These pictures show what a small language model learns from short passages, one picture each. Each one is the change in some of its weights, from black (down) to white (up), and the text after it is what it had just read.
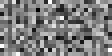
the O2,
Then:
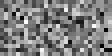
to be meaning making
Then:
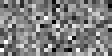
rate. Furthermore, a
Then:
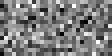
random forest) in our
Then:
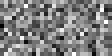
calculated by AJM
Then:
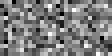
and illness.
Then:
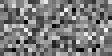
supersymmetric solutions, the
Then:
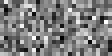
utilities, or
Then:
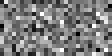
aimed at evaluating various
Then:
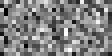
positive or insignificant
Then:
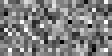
always calibrated and
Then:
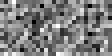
the effective potential is:
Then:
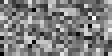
of resonances indicated in
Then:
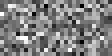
stars with main sequence
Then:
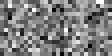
such as the use of
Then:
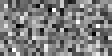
significant nausea and
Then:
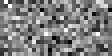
With the assignment
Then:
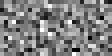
and then interpreting it
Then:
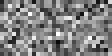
Fig. 11 Comparison
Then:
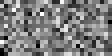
in a simulated environment by
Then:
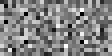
general perceptual quality
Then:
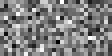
replace the rather
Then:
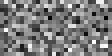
for public policies and the
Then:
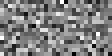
More complex simulation software environments
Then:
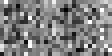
and Environmental Engineering, The
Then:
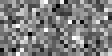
– takes into account the
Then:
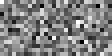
\textmu m.
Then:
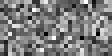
formalized the concept of
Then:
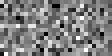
thermal equilibrium. Among
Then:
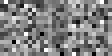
adding fuel to the
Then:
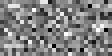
The obvious elements are the
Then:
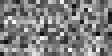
indicators. At least 17
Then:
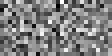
exhibits that there was a
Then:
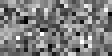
economy, this paper
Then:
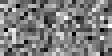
of implementation: Number
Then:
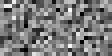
Key words:
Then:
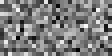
XXX. But it
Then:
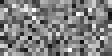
the main indicators adopted both
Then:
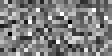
Relationship with
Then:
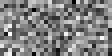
loan ratio increase by
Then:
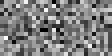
is recommended that higher education
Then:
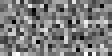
quantum fluctuations in the
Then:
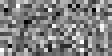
ghee) helps
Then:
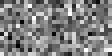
future disruptions. This
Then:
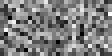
with the aim to
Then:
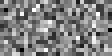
different characteristic and its
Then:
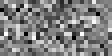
the Atlantic
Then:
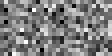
care for the existing and
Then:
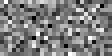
generator of the
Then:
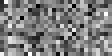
has been effective in
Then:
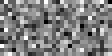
EBF means that
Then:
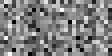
model defined on an
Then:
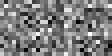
data,'' in
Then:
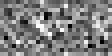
ascertain the
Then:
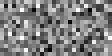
regular component of phase space
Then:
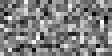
be given to the following
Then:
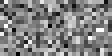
of the initial draft
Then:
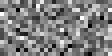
with $G_1
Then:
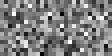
high-energy neutrino
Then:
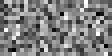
to a single channel
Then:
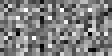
Public administration ensures
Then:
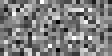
luminous transient events
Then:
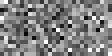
equations (1) provide
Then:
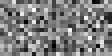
location, type, and
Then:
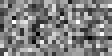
early GBO and
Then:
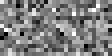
using a remotely
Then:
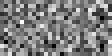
is the set of important
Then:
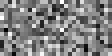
reaction is the principal cause
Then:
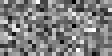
Cassava is
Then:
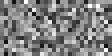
physical and mental
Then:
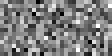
devices, and autonomous
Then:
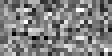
linewidth of 500
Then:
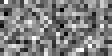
least diverse by reflecting
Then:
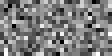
counterparts and
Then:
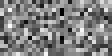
the local and nonlocal
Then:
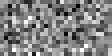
that REE levels are
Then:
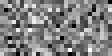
text (for example,
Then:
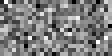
imbalanced conflict
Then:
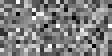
physical insights. While these
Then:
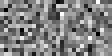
mass connected by all other
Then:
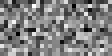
IFAC world
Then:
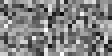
of the energy is
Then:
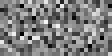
each of the quantities.
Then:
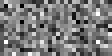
do this analysis here.
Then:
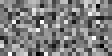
is given by, not
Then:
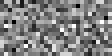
applied parallel to the
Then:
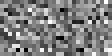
should be treated equally,
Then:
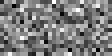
model with a hidden state
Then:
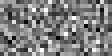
methods have been employed,
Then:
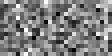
debris can be
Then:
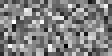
the operating cycle from 18
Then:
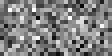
will bring the theoretical
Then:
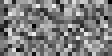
period and in a single
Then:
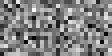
JRC vision
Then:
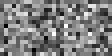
[1] and to
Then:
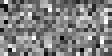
as oil recovery, food
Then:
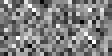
consequences, including physical
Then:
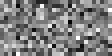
The case of party
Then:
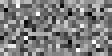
2) Compounding
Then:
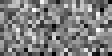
detail the derivation of
